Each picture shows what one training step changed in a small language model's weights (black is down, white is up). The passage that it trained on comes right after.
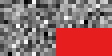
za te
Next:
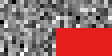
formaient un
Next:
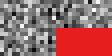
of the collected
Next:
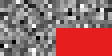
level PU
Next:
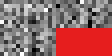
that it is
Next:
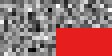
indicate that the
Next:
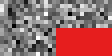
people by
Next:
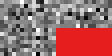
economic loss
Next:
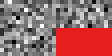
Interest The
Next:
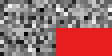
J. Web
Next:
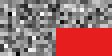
I., De
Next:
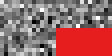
is that for
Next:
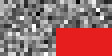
how we
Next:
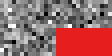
Com diferentes
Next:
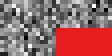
and structure,
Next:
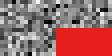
de discursos
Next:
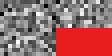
mediante el
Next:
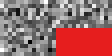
performance indices.
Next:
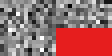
was used to
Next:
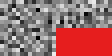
tested using
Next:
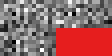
them. The
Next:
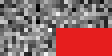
farce and
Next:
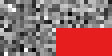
subjects with
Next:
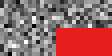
under identical
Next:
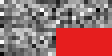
In the book
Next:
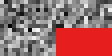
talk about
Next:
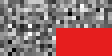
level of $p
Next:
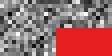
China has
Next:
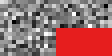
- коли
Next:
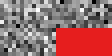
time when the
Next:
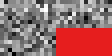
including the different
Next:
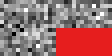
the most effective
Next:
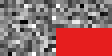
seems more
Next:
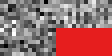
observed and
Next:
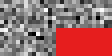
with data from
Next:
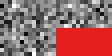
L I T E
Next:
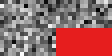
offrant de
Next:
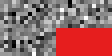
: Project
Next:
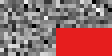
parts: the
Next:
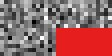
and the formation
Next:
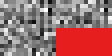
based on the method
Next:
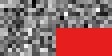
- none of
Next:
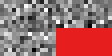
into that, but
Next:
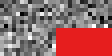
uma mutação
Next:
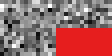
на тему
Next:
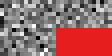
hens fed
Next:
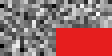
ham orta
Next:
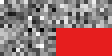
observations are
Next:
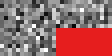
the charge of
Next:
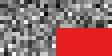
agenda by
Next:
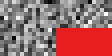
or identified
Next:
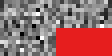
referencia a
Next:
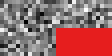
в каком
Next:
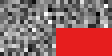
whether or
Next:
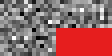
the Study
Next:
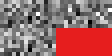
rotation by
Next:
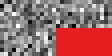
the filter
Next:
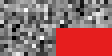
the right
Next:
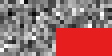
explain the
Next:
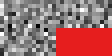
to create
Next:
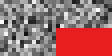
by a number of
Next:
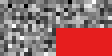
tipos de
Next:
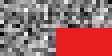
the standard
